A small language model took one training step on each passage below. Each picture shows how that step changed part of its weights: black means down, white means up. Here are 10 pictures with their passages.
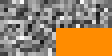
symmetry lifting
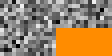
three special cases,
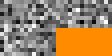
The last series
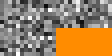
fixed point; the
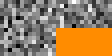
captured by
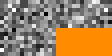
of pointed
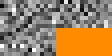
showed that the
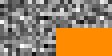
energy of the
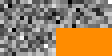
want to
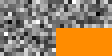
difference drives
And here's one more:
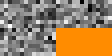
terem as
